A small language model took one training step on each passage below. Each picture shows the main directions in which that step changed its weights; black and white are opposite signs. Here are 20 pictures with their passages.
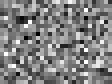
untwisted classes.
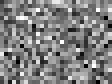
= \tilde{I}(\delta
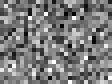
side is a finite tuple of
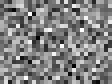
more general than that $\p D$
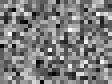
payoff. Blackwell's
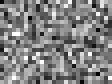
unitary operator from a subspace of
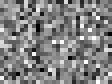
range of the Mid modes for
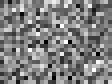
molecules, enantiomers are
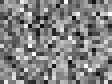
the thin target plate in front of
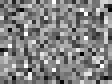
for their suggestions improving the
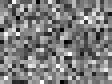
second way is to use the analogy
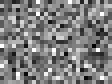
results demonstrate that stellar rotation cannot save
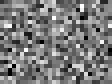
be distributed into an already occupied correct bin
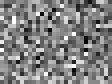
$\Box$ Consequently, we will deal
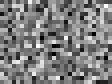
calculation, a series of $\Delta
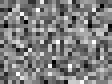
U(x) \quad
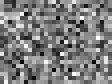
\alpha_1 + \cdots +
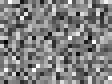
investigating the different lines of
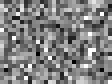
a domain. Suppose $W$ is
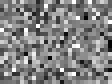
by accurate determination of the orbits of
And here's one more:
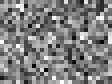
the cylinder, the circles of
